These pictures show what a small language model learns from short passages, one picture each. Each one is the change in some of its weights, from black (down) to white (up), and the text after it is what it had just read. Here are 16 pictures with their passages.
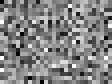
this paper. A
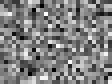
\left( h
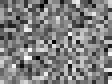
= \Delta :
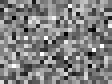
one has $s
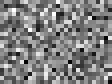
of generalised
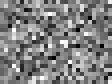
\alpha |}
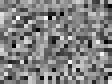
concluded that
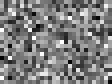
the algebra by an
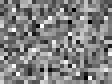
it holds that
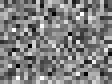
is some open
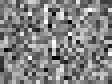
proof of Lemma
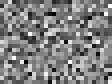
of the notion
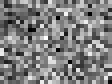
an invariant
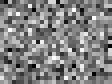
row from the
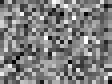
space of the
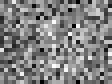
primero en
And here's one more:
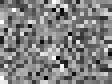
whereby the
